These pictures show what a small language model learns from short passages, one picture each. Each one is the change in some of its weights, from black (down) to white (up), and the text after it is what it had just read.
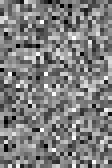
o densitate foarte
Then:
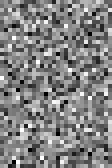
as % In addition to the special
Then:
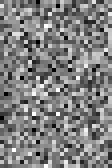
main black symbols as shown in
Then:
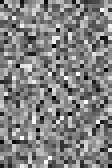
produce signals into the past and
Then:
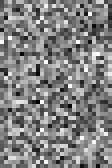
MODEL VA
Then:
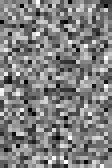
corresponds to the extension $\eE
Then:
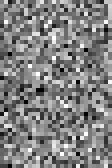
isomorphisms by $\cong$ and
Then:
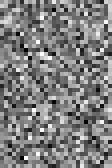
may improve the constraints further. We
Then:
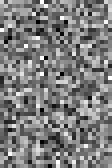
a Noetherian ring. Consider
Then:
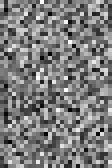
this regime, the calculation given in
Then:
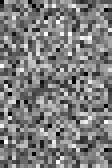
zur Ziel-RNA
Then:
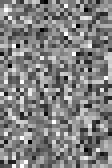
There No Alternative?*,
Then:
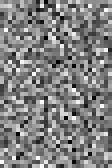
n_i : Jumlah
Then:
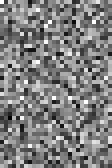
setting. For the test examples considered
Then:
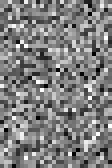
activamente la misma
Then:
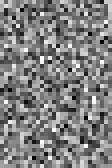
por limite municipal
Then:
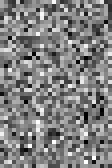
are precisely the restrictions of polar
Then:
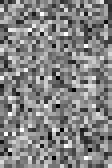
with BR one to a
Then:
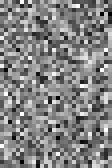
– Turizm va
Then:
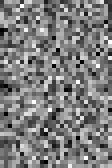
information system, based on the
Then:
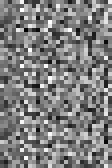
\ll \sigma\ .
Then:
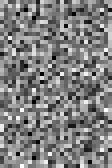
of magnitude increase in broadband
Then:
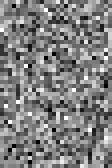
$\cl E.$ to conclude
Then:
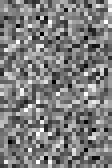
\cite{APS}, for
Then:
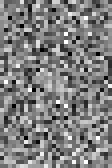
earlier in the proof, it
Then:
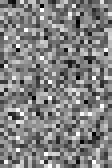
va oshkoraligini
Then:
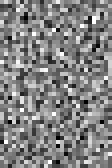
over the rationals there is
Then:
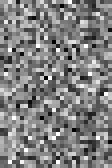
Bompiani's Lemma
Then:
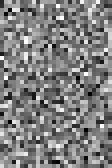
and subsequent state transfer,
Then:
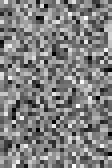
for the lung cancer
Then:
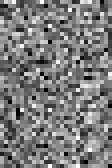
user-level privacy.
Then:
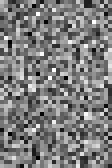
need not be normalized. The analysis
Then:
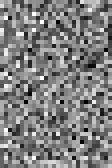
capture of planetesimals
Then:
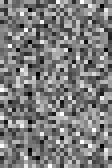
desobediencia y la
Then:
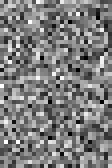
value is less (greater)
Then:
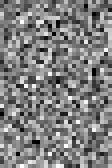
the ferromagnetic ground states in
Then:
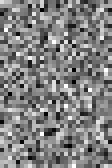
par un consortium
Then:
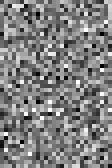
main problems of professional training
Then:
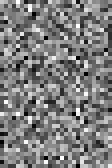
model with interactions -- they call it
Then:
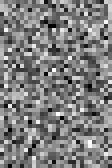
(this result will not be essential
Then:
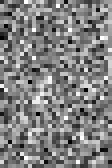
indicates that the black-hole
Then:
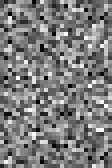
\usepackage[arrow, matrix,
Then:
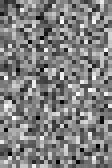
le moins la norme
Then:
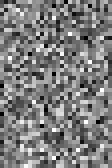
energetic SPS
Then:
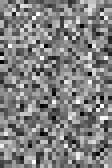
I_m, \quad
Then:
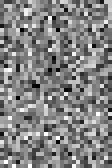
and their immersed images in
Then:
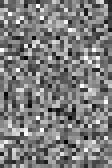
{Lie superalgebras}
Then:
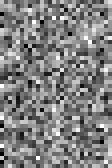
Sistema Único
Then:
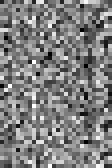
Les candidats à
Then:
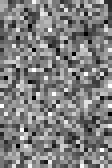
represents the net balance between
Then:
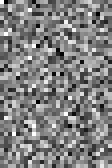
to constrain the LECs
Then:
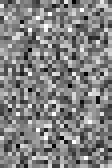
studied in the normal case by
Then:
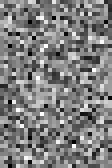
discusses a sensitivity-based
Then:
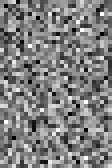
presence of the prefactor
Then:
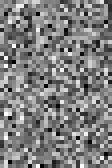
calculation could be carried out
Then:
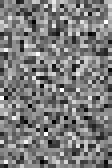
Так, рост
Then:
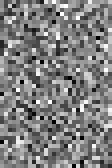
0$, we can prove that those
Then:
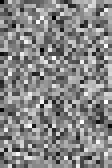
Tables 2 and 4, and
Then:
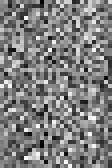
controlled analytes. The
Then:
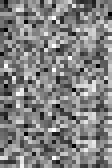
G.~R., Ball
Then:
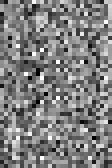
выбранной теме
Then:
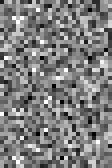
with a constant angular momentum profile
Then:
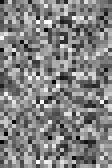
functions (CBFs)
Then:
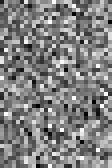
$k$-simplex has complex
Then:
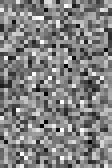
with a molecular model which is
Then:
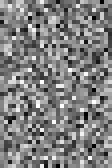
have exploited the capabilities
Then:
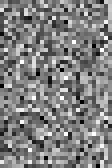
$V_{pp}$ signal
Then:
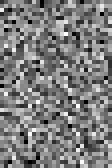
fraction of the spectroscopically identified
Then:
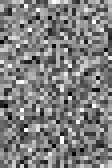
to zero. Therefore, in the
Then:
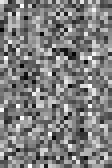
emphasize the inferential value
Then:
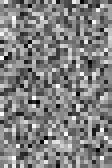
bir üstteki ile
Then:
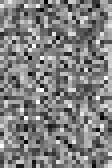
We define the tubular topology
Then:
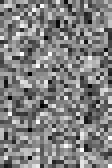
typically order unity factor, and
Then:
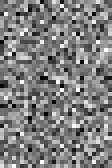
9. Ганиев,
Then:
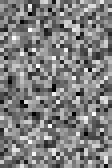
resonant. As shown in
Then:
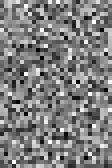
a polynomial growth condition. Without
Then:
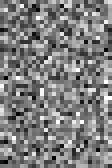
јасно да
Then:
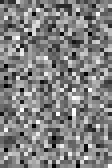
disagrees with the spin
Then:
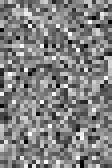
we show that the photocurrent
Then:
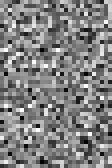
of Morocco, is
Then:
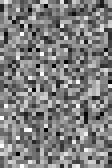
our theory are reported in section
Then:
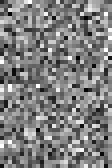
\textbf{x}') to
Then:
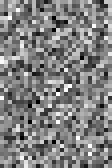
alcance y tasa de
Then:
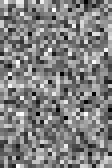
is then likely that a positivity
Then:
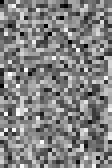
we characterize the field waveforms
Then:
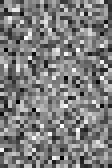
term with $a^4$,
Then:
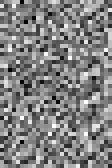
as deviations from an underlying dynamical
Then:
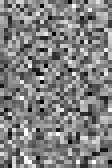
the density-fixing
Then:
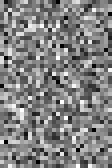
design a protocol such that each of
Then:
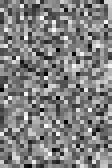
представляется в
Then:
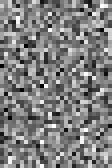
Zeitgeist — which was
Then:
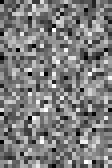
D-Wave system by
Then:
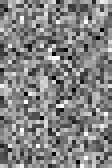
$\af .$ Thus we partition
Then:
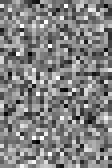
simulations in order to illustrate how
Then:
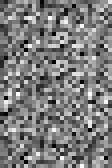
C.P., et al.
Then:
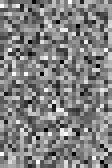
usual right $C^*$-action on
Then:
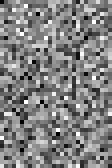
known classical algorithms. While some
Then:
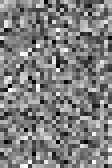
tindakan kelas yang
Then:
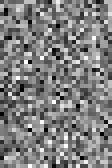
superpotential $W$ for
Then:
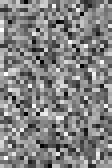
subsequently weakens the verified
